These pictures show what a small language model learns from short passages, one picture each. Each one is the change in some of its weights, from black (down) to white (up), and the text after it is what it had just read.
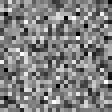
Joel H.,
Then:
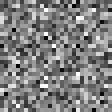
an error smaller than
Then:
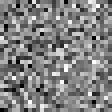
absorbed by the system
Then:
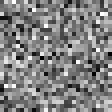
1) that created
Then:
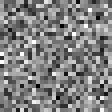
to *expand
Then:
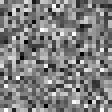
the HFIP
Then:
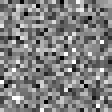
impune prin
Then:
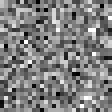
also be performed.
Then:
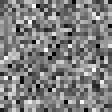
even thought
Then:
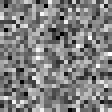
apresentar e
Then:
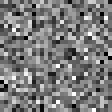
для малих
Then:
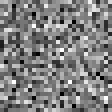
property of being
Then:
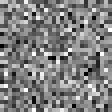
heights of the
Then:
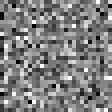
The research aims to
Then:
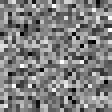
my deepest
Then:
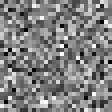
during aging the effective
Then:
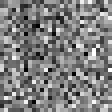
paracentesis was
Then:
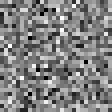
per unit volume on the
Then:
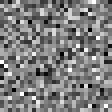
em fevereiro
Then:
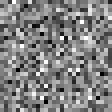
novel gradient
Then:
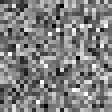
va misgarlik
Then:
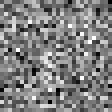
the benefit of
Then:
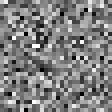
whole spectrum to
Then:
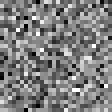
is equivalent to
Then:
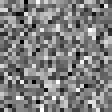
is programmable.
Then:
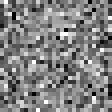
fator de risco
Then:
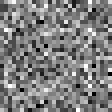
College of
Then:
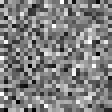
of the special frequency
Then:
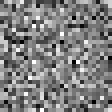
using a confocal
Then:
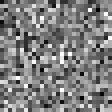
among Islam and
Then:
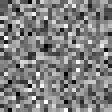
complexe qui a
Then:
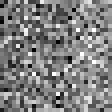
is obtained by the
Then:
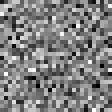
Il Caso
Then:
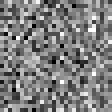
associates. Among
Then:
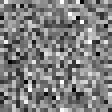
of the projective method
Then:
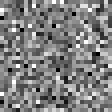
in the UK and
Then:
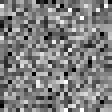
sean menos
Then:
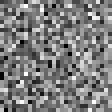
is nurses in
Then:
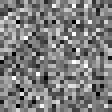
va $H =
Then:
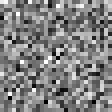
oscillations but as
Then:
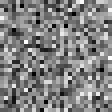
Communities of
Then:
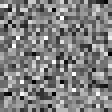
require integrative
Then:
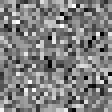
not span the
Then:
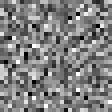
in each direction to
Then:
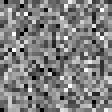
This means that the theory
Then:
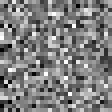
seus estudos.
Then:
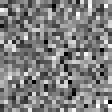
leaves is not
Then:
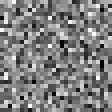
probability. In our
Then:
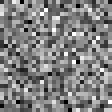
varias tesis
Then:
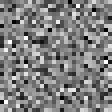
we must supplement
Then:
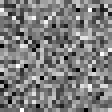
year, which is a
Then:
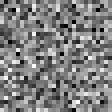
smoothing with
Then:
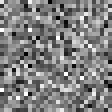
phonons have a
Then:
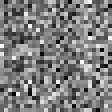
for taking into account
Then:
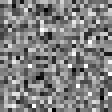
system could be improved
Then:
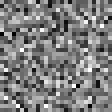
of the electrons
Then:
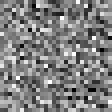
the synthesized
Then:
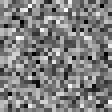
be estimated more
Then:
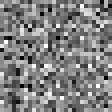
for incident
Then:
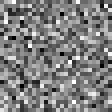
} using this leading
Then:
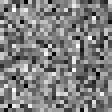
which case the standard
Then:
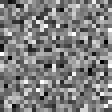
Management System
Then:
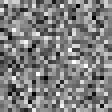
va rioya
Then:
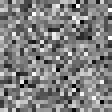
subjected to
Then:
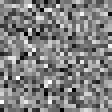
the Wightman approach
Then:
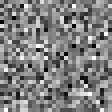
di kalangan
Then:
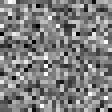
into 2 steps.
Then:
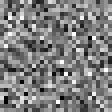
within our T-matrix
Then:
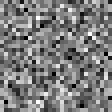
малини та
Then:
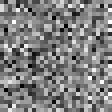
engagement with the
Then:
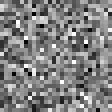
below Sample details
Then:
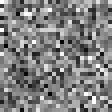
z-axis of
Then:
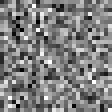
respiratory system -
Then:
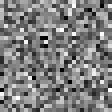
thin (<
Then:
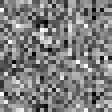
ham yuzaga
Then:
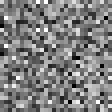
rotation of an
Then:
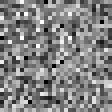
China está
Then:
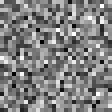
We default K to
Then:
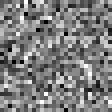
revealed that 25
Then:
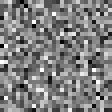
we will develop an
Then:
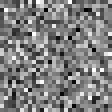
migration of
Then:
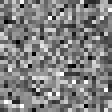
display considerable
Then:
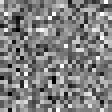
poor emergency
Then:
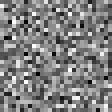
order to avoid
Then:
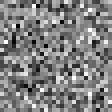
choice of the language
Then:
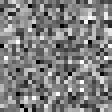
deviations for the
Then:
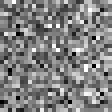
interchange of
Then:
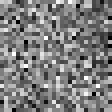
$GMI =
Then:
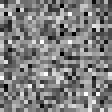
além do uso
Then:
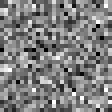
Its colour was
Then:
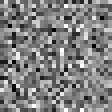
apoyo de las
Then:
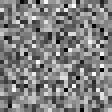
to the fact that the
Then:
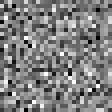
aims to address described
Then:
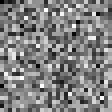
dice que hay
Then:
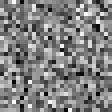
in the calculations.
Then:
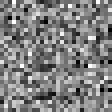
both directly and
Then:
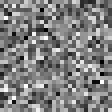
in Govt
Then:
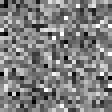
non-magnetic state
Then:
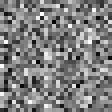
of the narrow
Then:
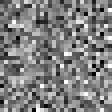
yuzaga kelgan
